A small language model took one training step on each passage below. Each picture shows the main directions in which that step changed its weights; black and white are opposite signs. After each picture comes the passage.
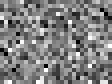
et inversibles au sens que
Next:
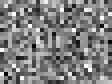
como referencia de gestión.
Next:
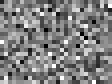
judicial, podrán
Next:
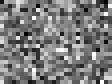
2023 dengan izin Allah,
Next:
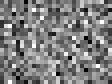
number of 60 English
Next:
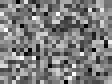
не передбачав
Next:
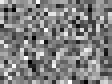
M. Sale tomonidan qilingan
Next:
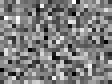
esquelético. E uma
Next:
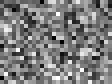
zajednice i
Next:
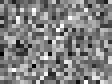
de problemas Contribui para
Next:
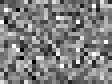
minum Meminem
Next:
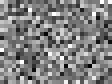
е фокална в
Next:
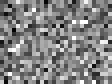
iyun, Arizona
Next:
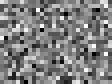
ko'plab sohalarida keng
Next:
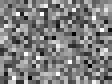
Nota: X= media;
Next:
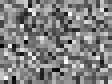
Equipment. 1.
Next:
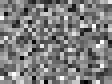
the Brazilian
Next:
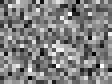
possam continuar a contribuir
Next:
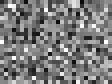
l'État et des
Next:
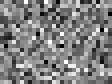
alguns anos depois
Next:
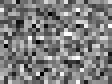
Codul administrativ al
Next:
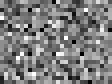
por dicha autoridad. Es
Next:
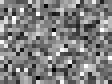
як Україна перебуває на
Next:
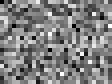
Martins Senhoras
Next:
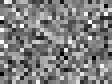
- Extremidades: bem
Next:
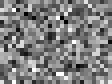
yoki to'lamasligidan
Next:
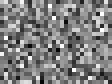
với tất
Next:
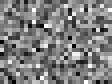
ko‘rilgan zararlarni
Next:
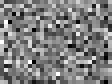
estos tiempos de
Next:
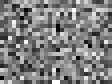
en la capacita- ción,
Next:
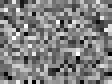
estadísticas de frecuencias
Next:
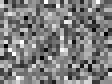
sociais’ existentes na
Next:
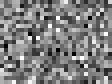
so far, as well as their
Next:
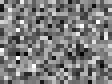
С креатининга
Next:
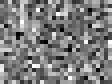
этого показателя и
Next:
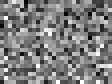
koja važi za
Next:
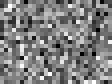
Musratova Zilola
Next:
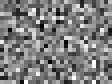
oʻrganish boʻyicha
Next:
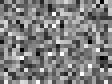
Zolt, E. M.
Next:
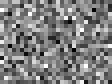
субъектов права
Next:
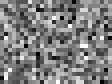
amigos Daniel
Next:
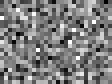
Гулистон давлат
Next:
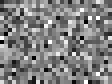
musiqa terapiyasining
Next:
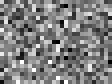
de recursos. Una vez
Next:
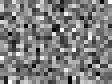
ўрнига кунжут
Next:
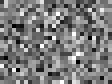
береді. Үй
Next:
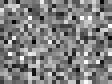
knowledge to
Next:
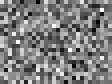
inversa; 95%
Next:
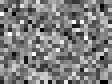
El método de resolución
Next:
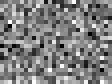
plusieurs reprises de
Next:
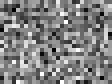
прп. Матфея
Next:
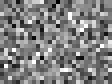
ідею соборності
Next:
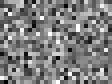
Vianna. O
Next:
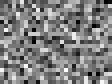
Niniak Mamak*
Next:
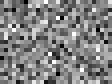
5-Dental implantat
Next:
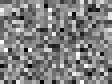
самореализации, причем
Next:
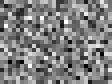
используют представленную
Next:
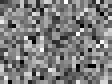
включить в словари.
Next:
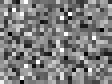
e líderes devem
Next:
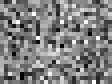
a dominação, sem
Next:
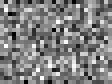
В. Калхун,
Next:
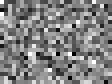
мандатов; - 3)
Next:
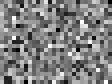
Endilikda sodda,
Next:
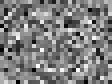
тезлиги эгри
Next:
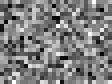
не допускає
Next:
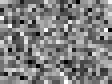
décisions prises de
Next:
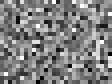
graves. A inversão
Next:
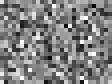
formato de librito de un
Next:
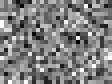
critically review two
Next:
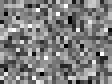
(коконів) вище
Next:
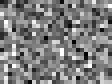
como el miedo irracional
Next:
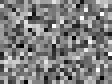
etter angrepet.
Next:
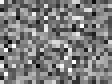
что переводческая личность
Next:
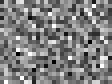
*guided inquiry
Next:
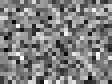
tushunchasi arab
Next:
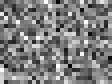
c) ter sido publicado entre
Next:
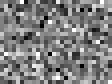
kelgandir. Shu
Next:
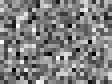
общей деградации
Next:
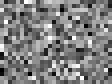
menos produz volume de
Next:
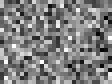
completely transforms the organizational
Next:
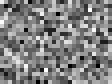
Saxovat nav va
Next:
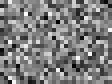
bestuurders en
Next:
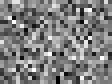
última análise, para
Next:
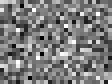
– доцент кафедри
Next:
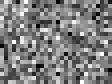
serie de categorías
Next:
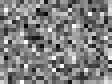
деган шиор кенг
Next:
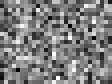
definição de uma agenda
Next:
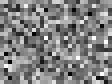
incir ihracatında
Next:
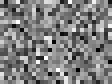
calculado con el nombre de
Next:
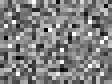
коммуникативной и
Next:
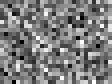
under review, the
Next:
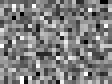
Total Skor Game
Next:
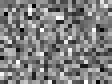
réussite scolaire et
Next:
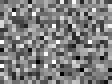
is the first regard of
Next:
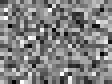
"Innovative Trends In
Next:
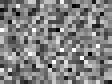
қаралади. Адибнинг
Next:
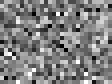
to‘n in‘om
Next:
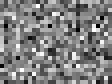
qoldirishi mumkin emas
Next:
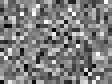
бўлиши керак.
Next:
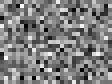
балчиқ хизмат
